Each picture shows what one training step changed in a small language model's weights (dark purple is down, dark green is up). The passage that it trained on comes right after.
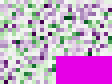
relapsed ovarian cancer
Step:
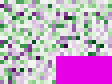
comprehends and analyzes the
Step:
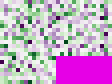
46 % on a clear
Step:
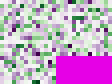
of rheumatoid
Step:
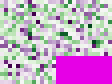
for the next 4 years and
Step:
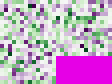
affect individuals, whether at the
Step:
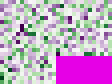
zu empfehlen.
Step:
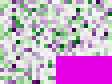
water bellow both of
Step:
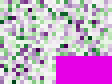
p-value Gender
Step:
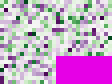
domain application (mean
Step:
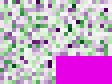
states in the area of
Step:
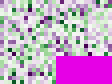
IEEE Standard
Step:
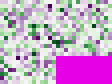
models that emphasize on
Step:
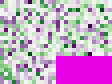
monitoring, automotive
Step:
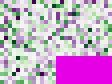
making investors have higher
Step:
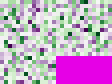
Professor, Department of Management,
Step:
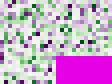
обожжённых и
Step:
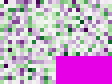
disso, atividades
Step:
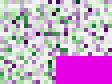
POD for analysis of
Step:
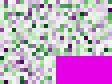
tools are used for PR
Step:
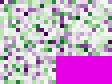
Sebuah penelitian
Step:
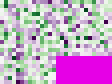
lesson plan are all to
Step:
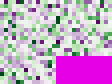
light have been observed.
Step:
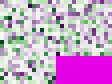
одягу та його
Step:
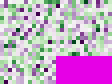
S, Alonso
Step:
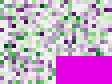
hosts available as
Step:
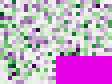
made available in the zarr
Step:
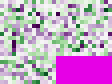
measurements; and the second
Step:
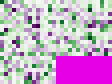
only of their land but also
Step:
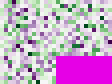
be pressured to sign
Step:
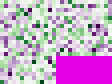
- Conduct training sessions
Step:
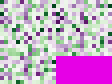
S M x S S x
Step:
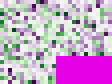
almost exclusively within
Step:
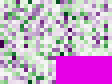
*Uso de las
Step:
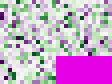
and refined its own strategy
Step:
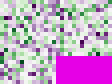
Receiver. -
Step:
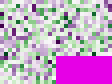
motor will rotate and
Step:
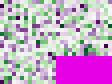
the late sixties:
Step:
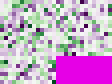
commodity’ – if
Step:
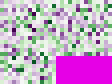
mas apresenta alguns
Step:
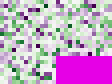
its boundaries overlap
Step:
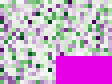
e.g. the semantic
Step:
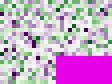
circuits improves
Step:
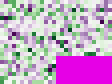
kann, dass in etwa
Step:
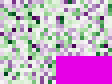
& Salman Salman.
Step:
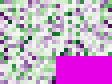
savdo global bozorlarga
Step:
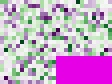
– they are near the
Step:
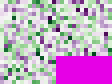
Area of Focus
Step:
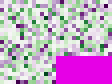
teamwork model to facilitate
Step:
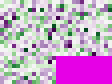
a constant flow rate of
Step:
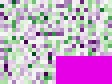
Pannonian s.
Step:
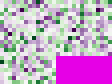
mL se colocó
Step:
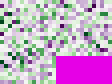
lozim: 1.
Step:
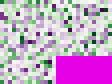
qadimdan qayta
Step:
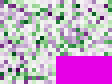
into two groups based on the
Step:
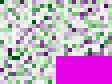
sample solution, which was then
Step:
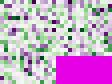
bairro do Olho
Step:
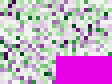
Abstract This article examines
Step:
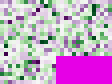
yardstick by
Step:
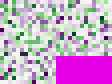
they used in their methodology.
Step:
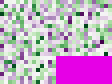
soil of the experimental
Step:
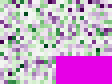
Hasil evaluasi
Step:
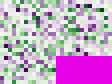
da Terra)
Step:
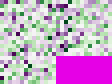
reduction in the conditions of water
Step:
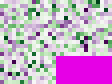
группе лексем
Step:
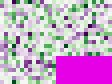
zaxirasini shakllantirish,
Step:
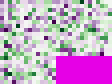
Yushkov Y.,
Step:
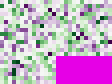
the measurement of blood
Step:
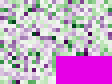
unfold today and
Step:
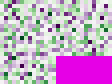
қилиш зоналари
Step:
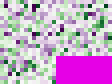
posedă valoare
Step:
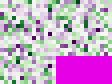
variability observed in both
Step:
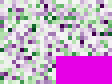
Presently, over
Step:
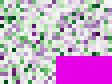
starch for medical uses obtained
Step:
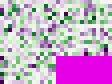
manuscript proof
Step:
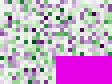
to management so that there is
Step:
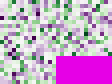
juridică cu
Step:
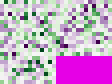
campo del desarrollo
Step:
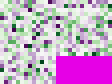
mamlakatda 12
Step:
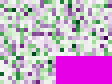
concentration range of 10-30
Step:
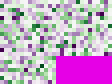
about the above factors.
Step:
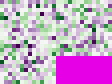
sadayn va
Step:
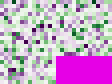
sohasida kompetentli,
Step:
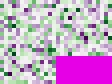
10 © Materiallar
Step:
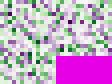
ijodida folklor
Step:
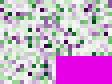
haben wir äusserst
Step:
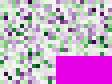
berib, ularning ijtimoiy
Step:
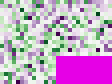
no reino animal.
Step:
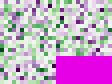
important role. The university
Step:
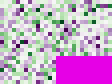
producidos por los docentes
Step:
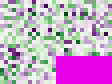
sharoitlardan talabalar
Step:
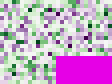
the main wastewater source was
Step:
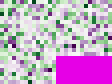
with international terrorist
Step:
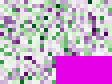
cost. In this regard,
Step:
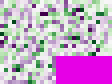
and that digital exports contribute
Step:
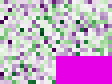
yuzaga kelgan iqtisodiy
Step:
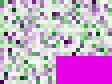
dimension plays a critical role
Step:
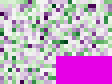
asar. Unda
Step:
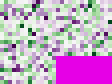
is the initial Data Management Plan
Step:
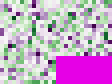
steps describe the proposed path
